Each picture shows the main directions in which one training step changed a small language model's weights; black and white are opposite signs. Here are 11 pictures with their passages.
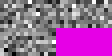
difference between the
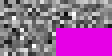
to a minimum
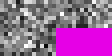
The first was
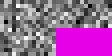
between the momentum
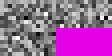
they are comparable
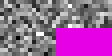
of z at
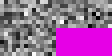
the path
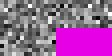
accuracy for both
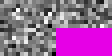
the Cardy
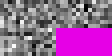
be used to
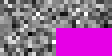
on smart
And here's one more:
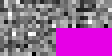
a constant increase
